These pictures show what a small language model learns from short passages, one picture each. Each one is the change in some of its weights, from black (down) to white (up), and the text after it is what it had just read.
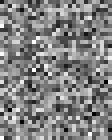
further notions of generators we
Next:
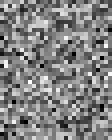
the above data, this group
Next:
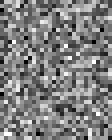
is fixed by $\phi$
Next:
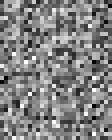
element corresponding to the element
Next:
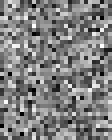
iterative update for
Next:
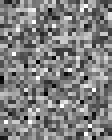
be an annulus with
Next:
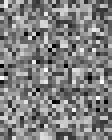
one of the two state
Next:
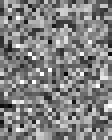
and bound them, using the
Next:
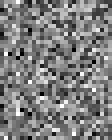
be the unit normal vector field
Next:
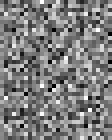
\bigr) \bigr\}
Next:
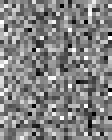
Azuma's inequality
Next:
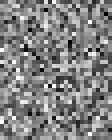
allows to obtain more solutions if
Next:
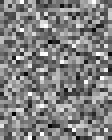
all $t_i$
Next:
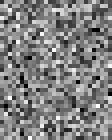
not invariant under the change of
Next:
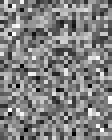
study the corresponding decomposition of $
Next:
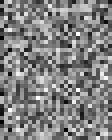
and how they depend on
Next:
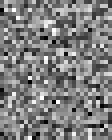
with the norm$\ $%
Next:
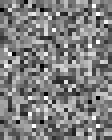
a rational tangle and
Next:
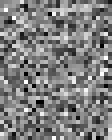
above. Of course,
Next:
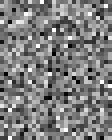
= j$, and $\sigma
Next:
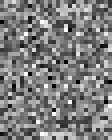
$\hbox{ev}$ must
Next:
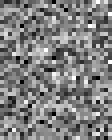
the simply connected Lie group,
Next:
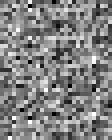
front are simply
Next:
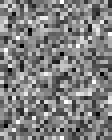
result by Cuntz
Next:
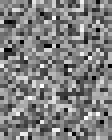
\right),\quad \tilde
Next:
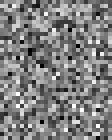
some weak differentiability of
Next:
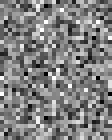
\ in }\overline{\Omega
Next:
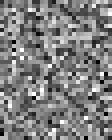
graph. Then $G$
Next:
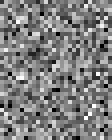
other fractions, in a
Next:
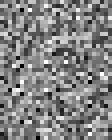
have to show that this implies
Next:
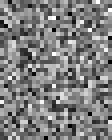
tripotent} (or
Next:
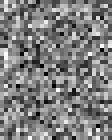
the displacement field,
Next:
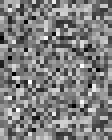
number as a function of
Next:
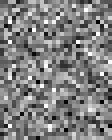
\pf By inserting
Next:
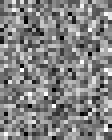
operator $T$ has
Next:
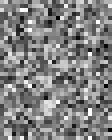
we have \myeqn{
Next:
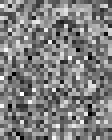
here has not been described
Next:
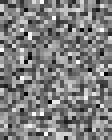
\subset \{z \in
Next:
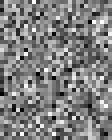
convexity in optimal mass
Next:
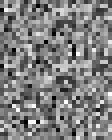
with a diagonal matrix. Since
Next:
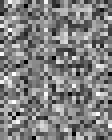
finding pairs of vector fields
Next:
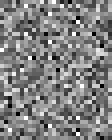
cannot grow as fast
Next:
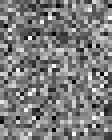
includes Gaussian process
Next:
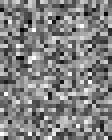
have \begin{equation}
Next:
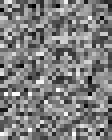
add support for models with
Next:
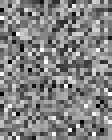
significant fraction of
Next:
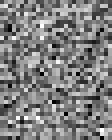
it is not clear that there
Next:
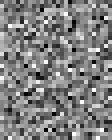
Algebra Aspects of
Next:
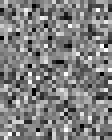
University, Seoul
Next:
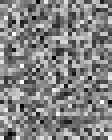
different notions of curvature,
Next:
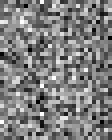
V_0 \subset
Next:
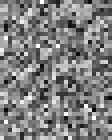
. \end{equation}
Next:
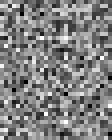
method was also obtained:
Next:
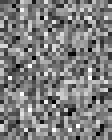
Mat. Zap.}
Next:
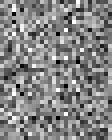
proof of our next lemma is
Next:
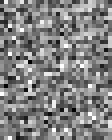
by $c$. We say
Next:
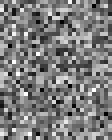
se prolonge en
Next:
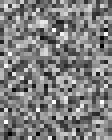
the origin, P and
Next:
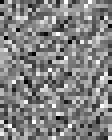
and therefore knowledge of
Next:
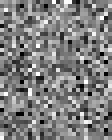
$% x\rightarrow
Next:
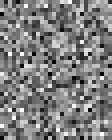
(in polish)
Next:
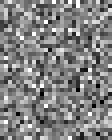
\pz \right]
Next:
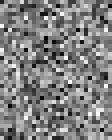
sense of Devaney,
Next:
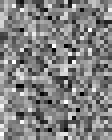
тогда и
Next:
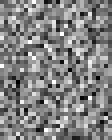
A.} {\sl Let
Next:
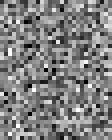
Then $T^m$
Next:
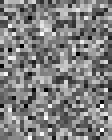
for $l$ very
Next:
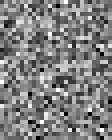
theorem that we prove here.
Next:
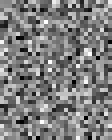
$ \begin{equation}
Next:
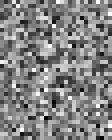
two $B$--module
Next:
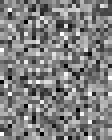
his author obtained a number
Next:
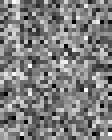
eigenvalue $\lambda_n'$
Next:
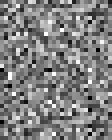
has property $(A)$ then
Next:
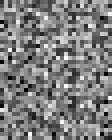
group $G$ such that
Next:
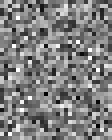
are omitted when
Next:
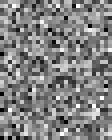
appears to be the most
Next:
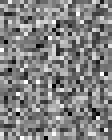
Similar considerations fit
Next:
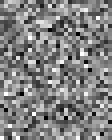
we set $x_i
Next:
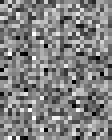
not contained in the image of
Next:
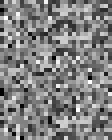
of double vector bundles.
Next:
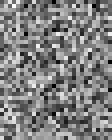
general toric varieties
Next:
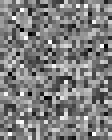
required. Such requirement
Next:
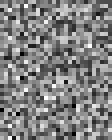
a series of finite degree
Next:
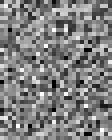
called an external
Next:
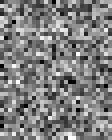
scheme over $k$ and
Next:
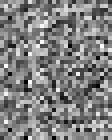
at the origin. We
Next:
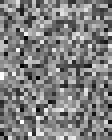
as \[ f\mapsto
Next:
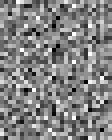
geometers such as
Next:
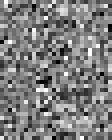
University Tennessee,
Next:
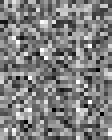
$\bu$ is obtained from
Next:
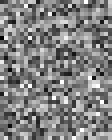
between the customers
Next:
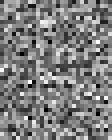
or $\mathbf{Z}$
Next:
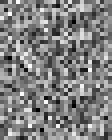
modelled. A sequence of
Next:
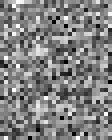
the bold horizontal
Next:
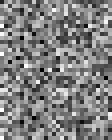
easily get analogous results for
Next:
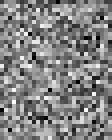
of infinite trees at
